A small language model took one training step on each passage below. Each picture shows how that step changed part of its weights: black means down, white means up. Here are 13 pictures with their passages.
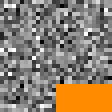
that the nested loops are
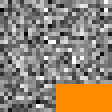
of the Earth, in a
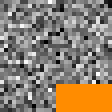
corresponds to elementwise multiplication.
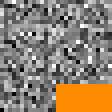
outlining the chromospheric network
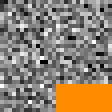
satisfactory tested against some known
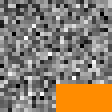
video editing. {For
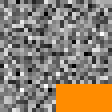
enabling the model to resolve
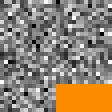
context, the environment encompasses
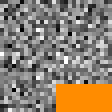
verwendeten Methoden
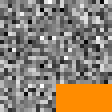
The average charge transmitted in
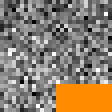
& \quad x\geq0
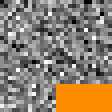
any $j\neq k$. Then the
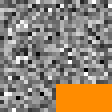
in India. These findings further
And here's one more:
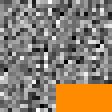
via the transition $t$ when using the
